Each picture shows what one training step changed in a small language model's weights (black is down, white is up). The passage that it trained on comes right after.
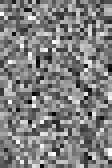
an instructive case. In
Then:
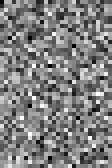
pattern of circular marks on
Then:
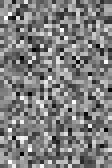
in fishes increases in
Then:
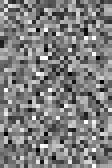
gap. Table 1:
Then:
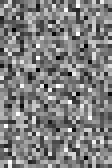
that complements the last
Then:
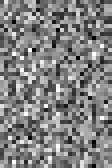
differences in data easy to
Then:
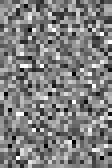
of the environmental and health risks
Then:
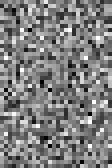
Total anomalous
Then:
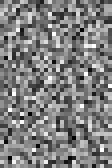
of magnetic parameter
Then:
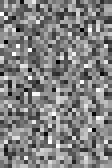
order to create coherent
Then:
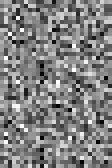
and serious concerns of the
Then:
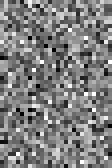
against X . For
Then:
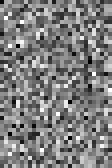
involved in transfers may be
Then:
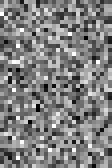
course, they are not
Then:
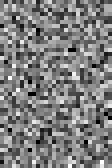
information Materials and methods,
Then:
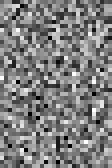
for the economy, which is a
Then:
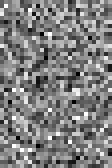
Science, Economics,
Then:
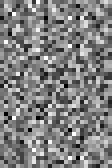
December 2021 had a
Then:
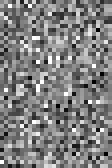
clarified. They are
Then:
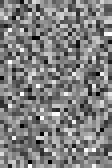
across the world. Thus, it
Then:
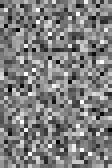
Citation: Hasan A
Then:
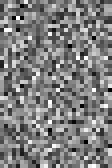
aspiration below their
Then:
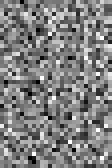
supply chain; -
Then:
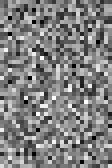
abdominal tergite with
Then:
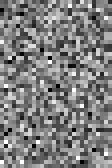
seasons, mainly affected
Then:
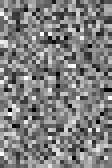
take home with them,
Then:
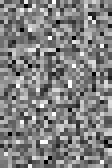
Objectives: Current
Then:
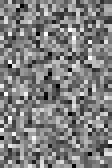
to raise funds for their
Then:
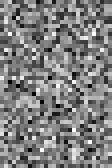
and downs on an
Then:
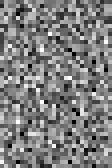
were drawn. The
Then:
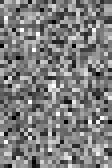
alarmingly increasing across all age
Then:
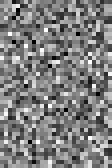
for the development of social policies in
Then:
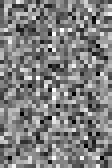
* Corresponding
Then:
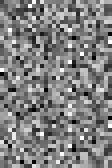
been a research interest for more than
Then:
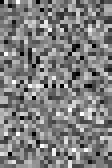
Therefore, teacher training in
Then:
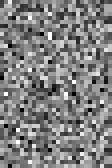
obtained and the dynamics of the
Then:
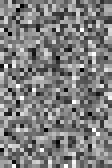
to control the acquisition
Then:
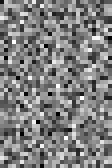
objective function to the following
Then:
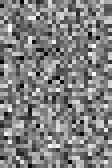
cancer cell lines.
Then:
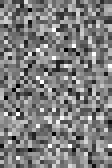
are transplanted. We
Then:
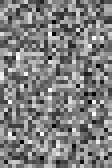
of plastic scrap.
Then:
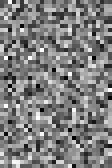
with general details of
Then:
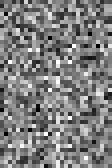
is established, where the main
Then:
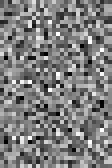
Trichy, India
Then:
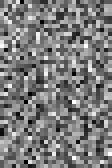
controlled release or
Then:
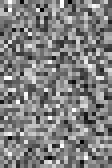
is particularly pronounced.
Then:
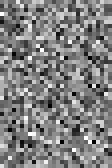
his PhD exploring how
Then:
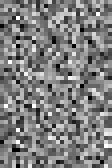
and Management Studies*,
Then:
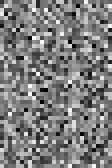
environment, test script,
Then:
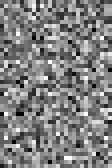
conversation settings.
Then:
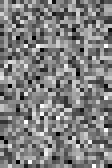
problems helps to provide solutions
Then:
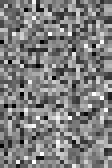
its priority classes is from
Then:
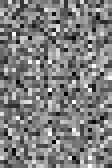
with Educational Tour and their
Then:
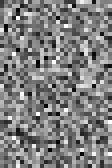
from this the distance to the current
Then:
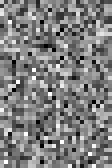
cmH ₂ O,
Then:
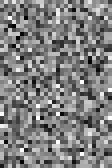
to a force tending to
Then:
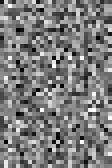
effectiveness as well as
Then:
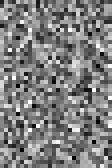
target service level of 100%
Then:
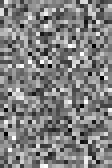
lecture rooms,
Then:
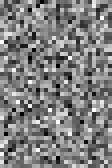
own body that
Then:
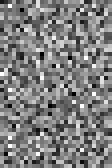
building an agent wrapper
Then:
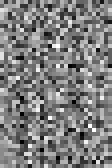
cbe (15 july
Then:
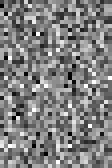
is said to have lived
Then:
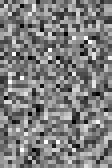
data cleaning, feature
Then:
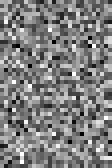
and curriculum developers
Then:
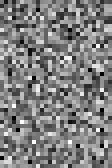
– see Talreja
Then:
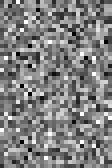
long-term information effectively.
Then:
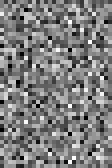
a pop rock style but
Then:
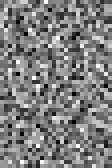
Puntland lies to the
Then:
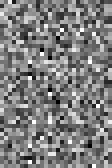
cm^{-1} could be
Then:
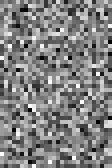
describe and elaborate in
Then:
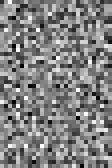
used in both the computational simulation
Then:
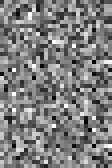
of alveoplasty post
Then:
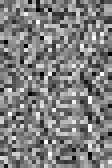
the K-mean algorithm's
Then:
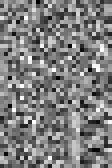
Bilastine content was
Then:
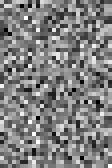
Namo Narayana
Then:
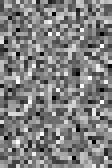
history of the Han
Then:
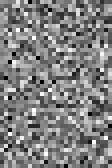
the Displacement at various
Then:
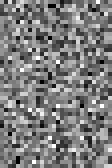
the [Cultural Heritage
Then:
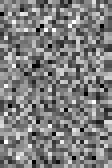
Identification of compound
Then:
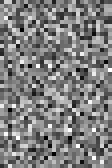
downstream of the
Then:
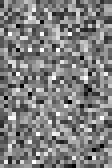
study is to evaluate and document
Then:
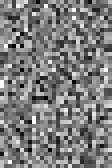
in the other tables. dub
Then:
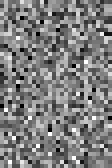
first law states that there
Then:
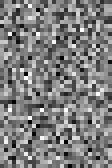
should be clustered in the same
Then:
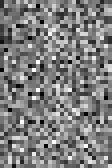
it is presently being utilized
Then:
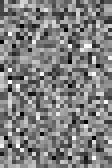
report describes the main results from
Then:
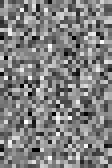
world countries. It is good to
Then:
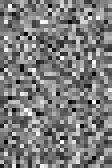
%. Financial Year
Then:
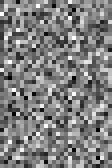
*Remedial &
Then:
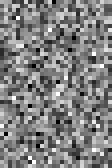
and bodily expressions.
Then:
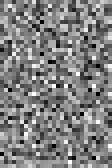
impact category Agricultural
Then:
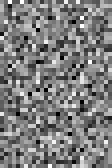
She eats as much
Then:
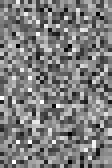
the National Academies of
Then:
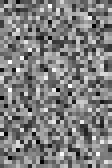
the quantity required for
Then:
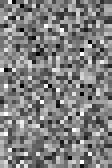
inhomogeneities and the
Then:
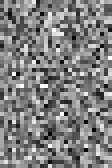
context of software testing:
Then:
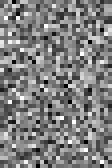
integers a_0,
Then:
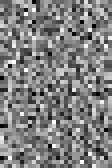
multidimensional parabolic
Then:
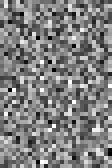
literary reading preference has the
